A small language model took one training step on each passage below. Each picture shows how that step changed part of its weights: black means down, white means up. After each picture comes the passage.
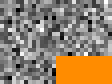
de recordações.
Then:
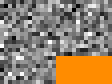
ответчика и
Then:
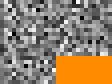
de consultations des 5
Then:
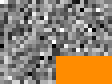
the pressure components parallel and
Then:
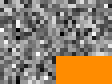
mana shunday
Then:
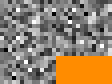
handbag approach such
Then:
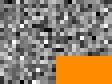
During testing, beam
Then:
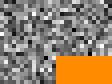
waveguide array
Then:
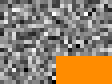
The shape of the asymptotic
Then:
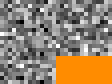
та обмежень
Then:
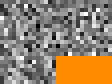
pittrice e il
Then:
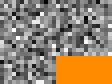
faktor novogo
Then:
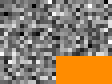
zero ion size, this result
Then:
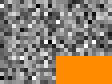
a necessidade de realizar
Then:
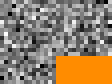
stars have luminosities
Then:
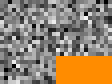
paytda, har bir
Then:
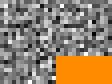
долучити до
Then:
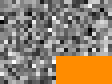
PD averaged voltage
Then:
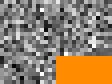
uncertainty: Regression and
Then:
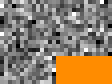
the batch. We
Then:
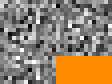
and find agreement with our
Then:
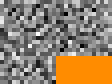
teńew obrazı
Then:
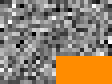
a narrow interpretation of
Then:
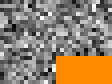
a la secuencia
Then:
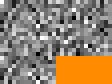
prescriptions given in
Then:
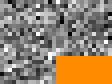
We construct a free field
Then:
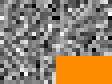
the simulation can be very time
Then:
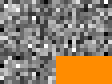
$\eta \cong
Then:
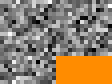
simbólica en los
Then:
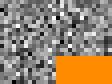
gas associated with the galaxy is
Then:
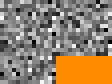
enter the next time step
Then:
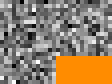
fully developed Kondo peaks
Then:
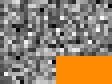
maximum entropy of variables whose distributions
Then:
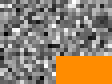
magnetic stars. Such magnetic
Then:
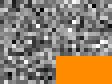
frequently predict much larger
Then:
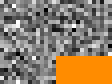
belgilab beradi.
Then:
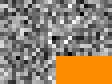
dar ahvoli
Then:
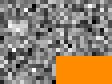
трудностей и
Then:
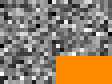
بارهای عاملی
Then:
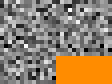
and to impose the initial
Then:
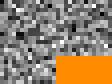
determine the combination $\Delta
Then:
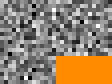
T., SOARES,
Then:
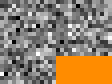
distribution over size $s$
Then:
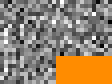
theory, while the second order
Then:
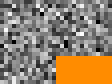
of the Johannes
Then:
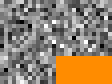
the active nucleus and
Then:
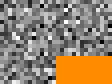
clase. Actividades
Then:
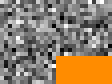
task. A very interesting choice
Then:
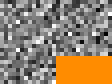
the breakup time.
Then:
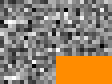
National Natural Science
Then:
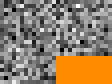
found in the \lq
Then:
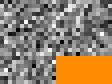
CLIC parameters,
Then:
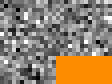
asrda nashr
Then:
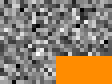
Commuting variables based
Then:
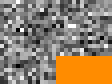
bolii. Studiul
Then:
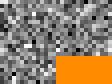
with distance of migration.
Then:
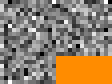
nonlinear equations, like the
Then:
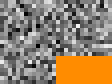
with \emph{f}.
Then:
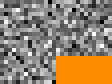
de Setiembre del
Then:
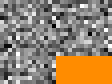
4. Huquqiy
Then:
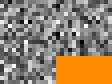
or incomplete,
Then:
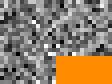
statistically significant change is observed
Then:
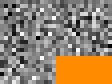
ritmo de 18%
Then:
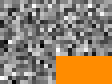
niet alleen maar
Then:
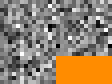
the monodromies is
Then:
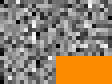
kaide ve dört
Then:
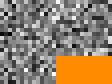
GRB as two aspects
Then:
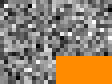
отражали не только
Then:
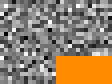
switched among 8
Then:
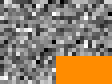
specific form of the cosmological
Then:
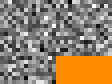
Hogeschool en
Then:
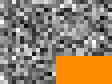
2nd Edition*.
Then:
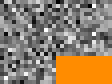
do uso de verbos
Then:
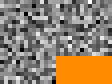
o`yini Bu
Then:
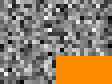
de la tesis cual es
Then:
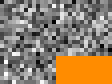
density and the kinematics of
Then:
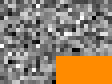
but also between phase space structures
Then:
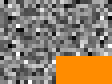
is challenging to observe due
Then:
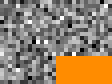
(Information sources), на
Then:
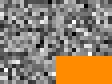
that we drive the system
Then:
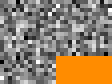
\varphi + R +
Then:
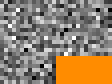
o conservadorismo,
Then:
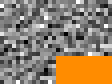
&FWHM &
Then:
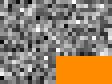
with SNe Ia
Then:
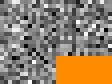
qilmaydi Anketa
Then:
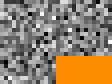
en un mundo que hacía
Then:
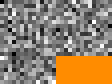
pelos segmentos de
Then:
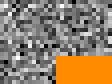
Prompt photon cross sections
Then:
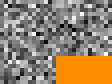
наличието или
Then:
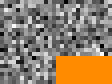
el intervalo [0,
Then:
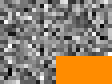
relacionadas ao lugar que o
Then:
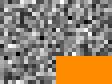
to formulate relativistic
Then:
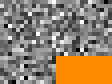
D., Nieva,
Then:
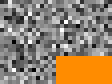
of deep-learning algorithms
